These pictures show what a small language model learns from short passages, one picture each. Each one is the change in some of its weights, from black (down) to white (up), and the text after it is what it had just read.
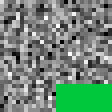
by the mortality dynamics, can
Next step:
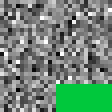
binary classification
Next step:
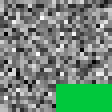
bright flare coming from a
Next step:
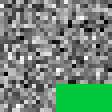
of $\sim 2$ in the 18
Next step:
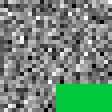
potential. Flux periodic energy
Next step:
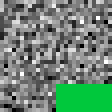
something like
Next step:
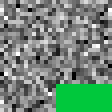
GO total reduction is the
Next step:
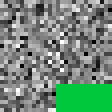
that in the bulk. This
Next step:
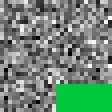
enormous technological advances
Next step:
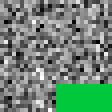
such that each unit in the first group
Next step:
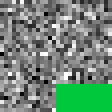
is five parts per thousand
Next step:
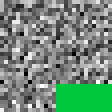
still not reliable even for
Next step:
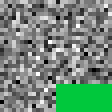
reference magnitude is
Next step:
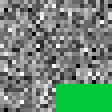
\ref{wfc} we show
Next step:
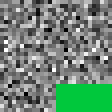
more detailed comptonized spectrum
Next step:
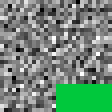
results presented in Table 3
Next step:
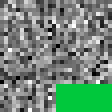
terminal state is reached,
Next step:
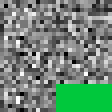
equilibrium. At the
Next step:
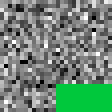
two steps. First, the linear
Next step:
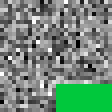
increase in cavity loss.
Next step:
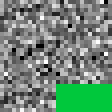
$F$ is the applied
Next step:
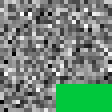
Figure 5: Effect of
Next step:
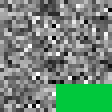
uncertainty. In
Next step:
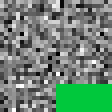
with a loss in charge
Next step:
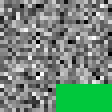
a function of the angular quantum number
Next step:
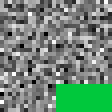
state calculations, we show that
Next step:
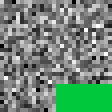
to its *value,* the
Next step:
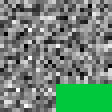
worlds with nearly the same
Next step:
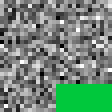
the direct image, and $B$
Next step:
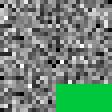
We deduced from the analysis of
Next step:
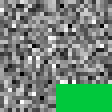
forest flux power spectrum. These
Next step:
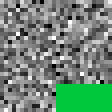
treat a failure on this
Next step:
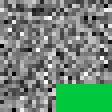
non-confrontational approach)
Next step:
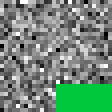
vary; see Appendix B
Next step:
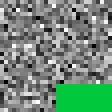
Department of Energy
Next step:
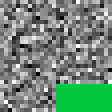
A$, where $A$ is
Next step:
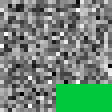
two level model systems. In the present paper
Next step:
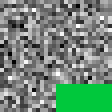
dephasing effectively freezes
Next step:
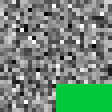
EoS \begin{align} D
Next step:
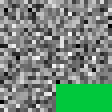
\newblock \bibinfo{title}{A
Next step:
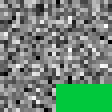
that case the probability as a function of
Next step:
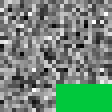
galaxies in this redshift range
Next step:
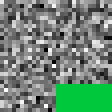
in Java, it can be
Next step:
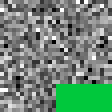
magnetic field $h$ is induced
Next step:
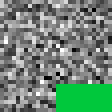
$\tilde p^\mu(t)$ in
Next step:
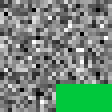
between the membrane and the
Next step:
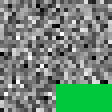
been the strong effect that such a shock
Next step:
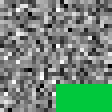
mass is either quickly
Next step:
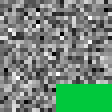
top the megaherbivore
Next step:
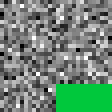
Urgent care visits over
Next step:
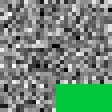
systems only. The 1-D
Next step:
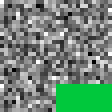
as a function of effective area
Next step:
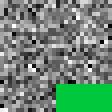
\cdot x} \gamma^0
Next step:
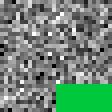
to all vibrational modes
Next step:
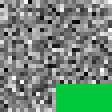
We consider two descriptors from each
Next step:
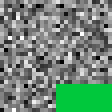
a Gaussian truncated at
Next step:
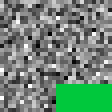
seen that the relativistic energy
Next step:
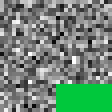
still a lack of experimental data
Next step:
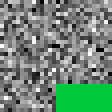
high pressure and temperature typical of
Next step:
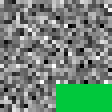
to the e-rank,
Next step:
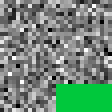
the current number of high-precision
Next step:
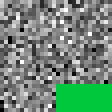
is an extremely
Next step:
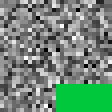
Note, the first term here is
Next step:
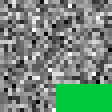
wavelength spectral sequence of
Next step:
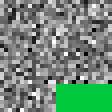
the previous results that low-mass and
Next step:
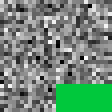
scalar perturbation is the only
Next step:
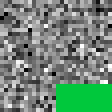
associated with the peripheral
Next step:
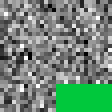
have studied much on the
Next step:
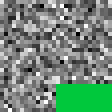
in the flavour $\alpha$ is
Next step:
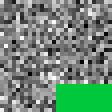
to probe neutral-current
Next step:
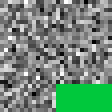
trained models to predict the
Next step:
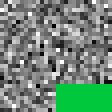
nucleation density and cavitation
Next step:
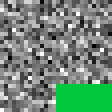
matrix for the up-type
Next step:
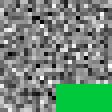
Freq & $\mathcal{R}$
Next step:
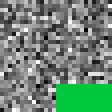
available for a wider range
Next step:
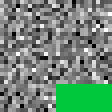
S. Kim for the detailed
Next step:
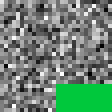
by a non-linear transformation
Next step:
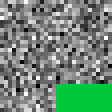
system indicates that the polaron
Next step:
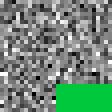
to lower density $\tilde\rho$ the
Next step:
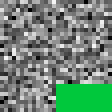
Fock state contribution usually corresponding
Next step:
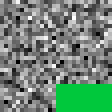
coefficient despite having
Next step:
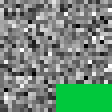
\keywords{ galaxies:
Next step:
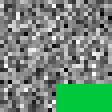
and the eigenvalues of
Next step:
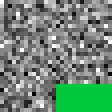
as observed in the LMC
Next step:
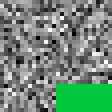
depends on the nature of the
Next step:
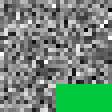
and Q2 carried 3
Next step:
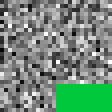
of the size of the mesh
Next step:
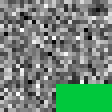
differentiation w.r.t.
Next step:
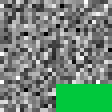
of this failure mode were studied
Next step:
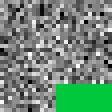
our hypothesized
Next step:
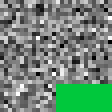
that of the mode $m=1$
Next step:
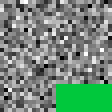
vanishing contribution. However,
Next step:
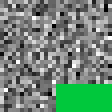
lower limit on the cross-section. The
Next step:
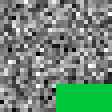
tackle the position trajectory
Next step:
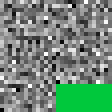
weakly on the assumed
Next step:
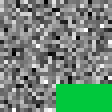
Hadron Collider
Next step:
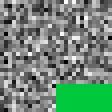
below. The laser
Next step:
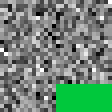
strong cosine potential depends
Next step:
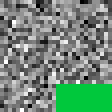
jet's dominant structures.
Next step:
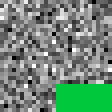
For the 128 kbps
